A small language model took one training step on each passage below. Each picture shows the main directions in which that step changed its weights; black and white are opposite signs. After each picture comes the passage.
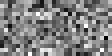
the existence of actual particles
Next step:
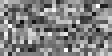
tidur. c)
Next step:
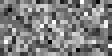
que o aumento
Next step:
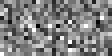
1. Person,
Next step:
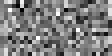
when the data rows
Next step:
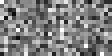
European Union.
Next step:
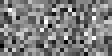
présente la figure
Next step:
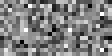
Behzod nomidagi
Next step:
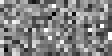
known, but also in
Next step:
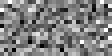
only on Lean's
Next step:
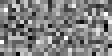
possesses a different
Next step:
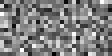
exercise : special
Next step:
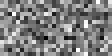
the best sequence of activities
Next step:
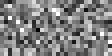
//Science and
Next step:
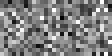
mesures soient
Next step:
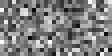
normalized synaptic
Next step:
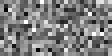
inversa de la
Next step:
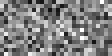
zijn ook
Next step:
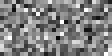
interpretación del proceso
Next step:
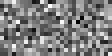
scheme. Fig.
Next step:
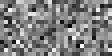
optimal solutions, it is
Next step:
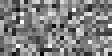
energy resolution than either
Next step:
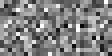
individual xususiyatlarini
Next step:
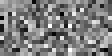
University Press,
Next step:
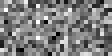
jihatdan ham
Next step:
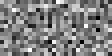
phonon modes, the
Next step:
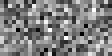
is to provide a
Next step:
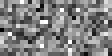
chop qilish,
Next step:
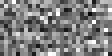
polaritons have a
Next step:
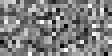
short-term user interest
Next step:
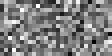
These are interesting channels,
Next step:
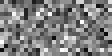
p+A collisions
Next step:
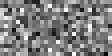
calculations are performed by using
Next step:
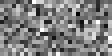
between a confinement
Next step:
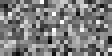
працівника як
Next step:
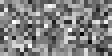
symbols, followed by
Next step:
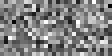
while keeping the
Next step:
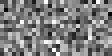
loop forever.
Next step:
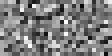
production due to the relatively
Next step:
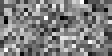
mais sutil exige
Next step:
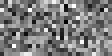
in the main text.
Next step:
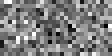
por Kingston
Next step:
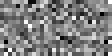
the $\gamma$-ray
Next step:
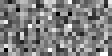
an integer due to
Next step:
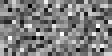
and Scenario
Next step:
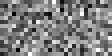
the initial state. The
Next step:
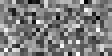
contrasting result is
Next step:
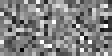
( gH_j
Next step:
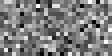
изменения и
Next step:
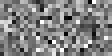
hisoblanadi. Bu muhim
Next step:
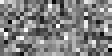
este mismo aspecto
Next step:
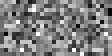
weaker property that
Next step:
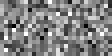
an ideal gas.
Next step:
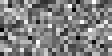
in fits to quantities
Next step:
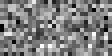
of diffusion on chiral
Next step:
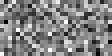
and optimization of spectrum
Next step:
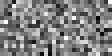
$\approx 5$ and
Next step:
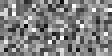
become permanent.
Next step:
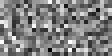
faqat ayrim
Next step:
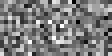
of array elements and hence
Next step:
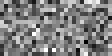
sociale ait
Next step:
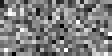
holda: -
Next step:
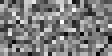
quantum correction to the
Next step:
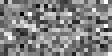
) (independently
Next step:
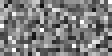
4) Ушбу
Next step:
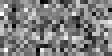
rivojlanishi davomida
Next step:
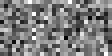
these are minor effects
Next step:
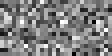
mahoratini yanada
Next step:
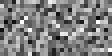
systematic monitoring of
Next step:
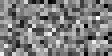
redshift recovery
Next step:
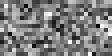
WER degrades
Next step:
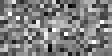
$\rightarrow$ C +
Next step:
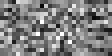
center $C$.
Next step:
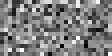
por preferências de
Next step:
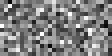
dos parámetros
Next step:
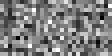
they signed. In
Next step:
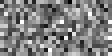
our setup and
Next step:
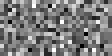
penetrante nas
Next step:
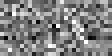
the diagonal matrix of
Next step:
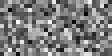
of interesting and previously
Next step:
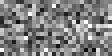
yang ditulis
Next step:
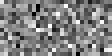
cabo tres
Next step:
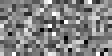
biológicas, como
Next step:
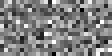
of Debye
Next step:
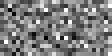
the next section, we
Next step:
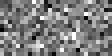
preliminary resource
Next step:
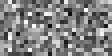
in the curly
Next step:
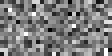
) provides a consistent description
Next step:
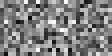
after PSF
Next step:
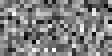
of the line is directly
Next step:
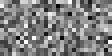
The numerical values at the
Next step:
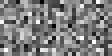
va oila
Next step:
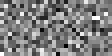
consists of 35
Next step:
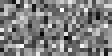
can be identified.
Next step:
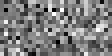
river. For
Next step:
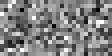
islohotlar amalga
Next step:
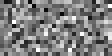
does not affect the
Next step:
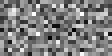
obey the law of
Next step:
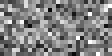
C, Jensen
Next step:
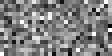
radial flow effects on the
